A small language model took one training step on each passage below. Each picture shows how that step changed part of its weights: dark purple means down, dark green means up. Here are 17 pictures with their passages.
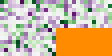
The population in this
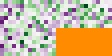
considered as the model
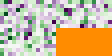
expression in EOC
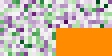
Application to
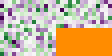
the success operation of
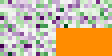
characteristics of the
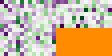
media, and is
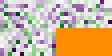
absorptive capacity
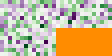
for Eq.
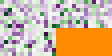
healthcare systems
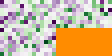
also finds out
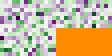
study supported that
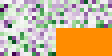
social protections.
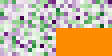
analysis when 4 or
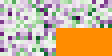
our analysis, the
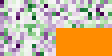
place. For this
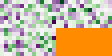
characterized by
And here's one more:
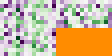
and we also
